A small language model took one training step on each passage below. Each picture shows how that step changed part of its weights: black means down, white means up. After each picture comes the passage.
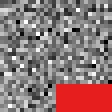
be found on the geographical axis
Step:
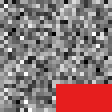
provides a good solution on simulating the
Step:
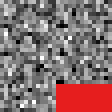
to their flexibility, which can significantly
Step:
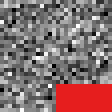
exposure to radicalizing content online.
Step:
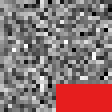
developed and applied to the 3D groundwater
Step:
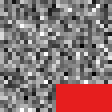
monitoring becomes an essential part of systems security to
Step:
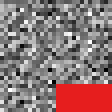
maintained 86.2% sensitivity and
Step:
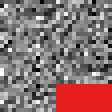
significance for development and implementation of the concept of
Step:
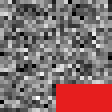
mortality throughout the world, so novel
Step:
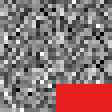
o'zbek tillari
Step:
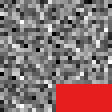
perspective. Learning goals - *Outline
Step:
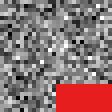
of a global spiral patterns in
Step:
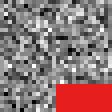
for a HTC service. For
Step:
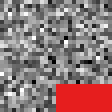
SINTEF, from WP7
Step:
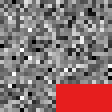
decreasing because it increases the database load.
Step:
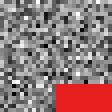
kg K/ha with 22 kg
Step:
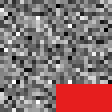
for more details). The curved
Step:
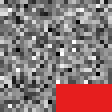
a more accurate beat tracker. From
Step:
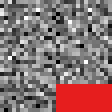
(1997). "A comparison of
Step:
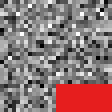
K. MADEJA and
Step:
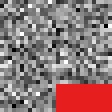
Nucl. Phys. B}
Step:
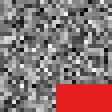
morally, intellectually,
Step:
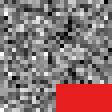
test on a cruciform sample.
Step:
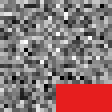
the US-led Operation.
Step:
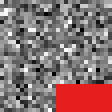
an organization, individuals need to convert data
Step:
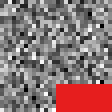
Nazir Ullah⁶,
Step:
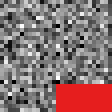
Friedman argued that there is one
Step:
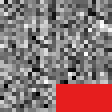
by space and time because the data is already
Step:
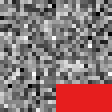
of the MVM operations performed by our
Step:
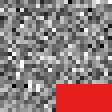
rapid load drop. A horizontal crack also
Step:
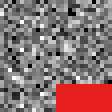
[2]. Figure 2 shows the overall geometry
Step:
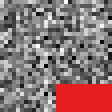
(73.7%) and mobile applications for
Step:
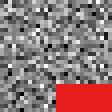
JKY, Lai WY,
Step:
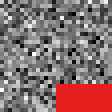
depending on needs, it would be possible to
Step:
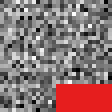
are now immune to the infection
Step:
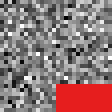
internal link is also good. Overall,
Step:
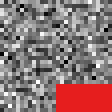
women in this area will lead to more effective
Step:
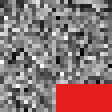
of application in aquaculture remains
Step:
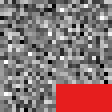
of a system spanning structure therefore provides
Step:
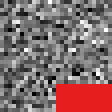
then---in principle---are sufficient to change
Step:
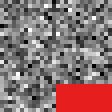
while griseofulvin had the
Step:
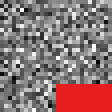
experimental results. The paper is concluded in Section
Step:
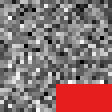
solvent casting method and evaluated for
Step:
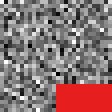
by backaction: \begin{equation}
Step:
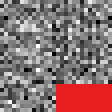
fit function. When calibrations in partial
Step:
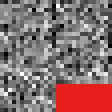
and define knowledge gaps. Moreover, we provide
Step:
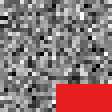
that field is very structured, the various
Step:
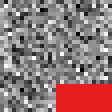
{Padovani} P.,
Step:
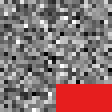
to distinguish the properties of coarse and
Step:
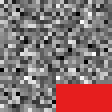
modes. Interestingly, we find that
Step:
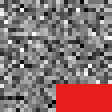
women were divided into two groups based on their
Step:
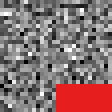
the environmental impacts of a product or process throughout
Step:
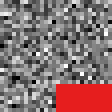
the sides of a certain triangle.
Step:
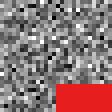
PA-, $\delta\gamma$-,
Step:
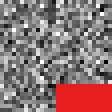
to mention that the same scheme has to be
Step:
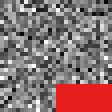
more efficient energy-saving algorithms for the
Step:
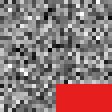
cycles a. c. mains,
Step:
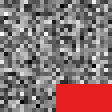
the height of the ceiling using simple
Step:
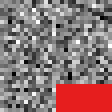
has a spin-orbit splitting of
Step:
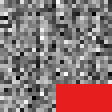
that time by the disciples of
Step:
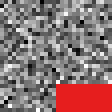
estimation for small or pre-asymptotic
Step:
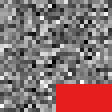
concerns of society, and consequently of
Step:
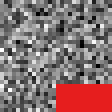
well-defined tensionless theory, we will
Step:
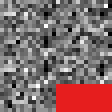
investigative reporting, major court
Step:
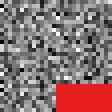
dashed curve corresponds to the calculation where
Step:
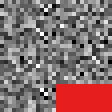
negotiation strategies, professionalism, ethical
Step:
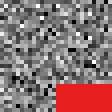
gap between the two reaching its peak.
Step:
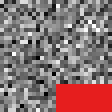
port connector with good quality so that output
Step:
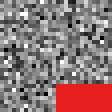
L, and Davies P,
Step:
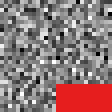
Trust is a vast and nuanced
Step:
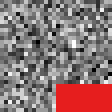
Here, the effective Tx-Rx
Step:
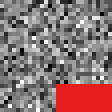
eliminating requirements for panoramic
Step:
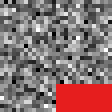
over take the whole population, making the
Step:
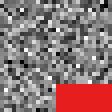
metal pollutants in Pakistan
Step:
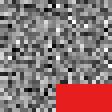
of the normal vectors (eq.
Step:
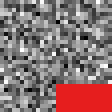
in Brest, the Germans were
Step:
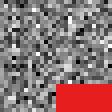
\date{Accepted $\ldots$
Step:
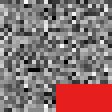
with the National Institute of Standards and Technology
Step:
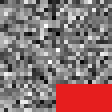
and its contributing characters in
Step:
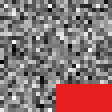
sets of electronics. A schematic view
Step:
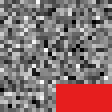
collections were accessioned with their
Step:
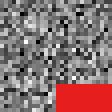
-labeling, Smarandachely
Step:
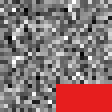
time. The concept behind our product is a
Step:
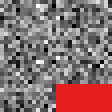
years between different modes of production, like here
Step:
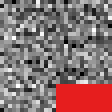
decrease in the measured correlation compared to the estimated
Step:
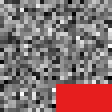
observation was slightly changed due to some
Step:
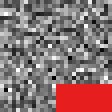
the scattering length is of order one, we
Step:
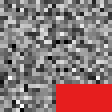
units associated with length and mass in Eq.
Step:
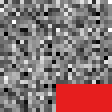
case $\beta>0$ can also lead
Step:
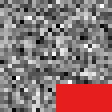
emigration from Algeria,
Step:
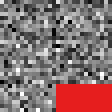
of total investments. However, there are
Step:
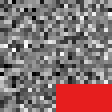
declare no conflict of interest. Data
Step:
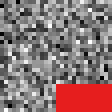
X-ray Diffraction UV
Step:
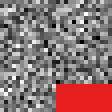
not be recovered with our approach since we
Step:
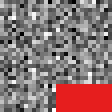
layers of graphene separated by nanosheets
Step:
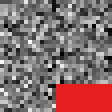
developers' and deployers'
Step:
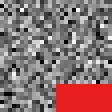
luminosity at 20~GHz. Different sources
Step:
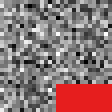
measurement of the shock in the sample was
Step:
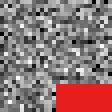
Polymer System Division,
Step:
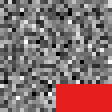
space where distribution, corresponding to a finite number
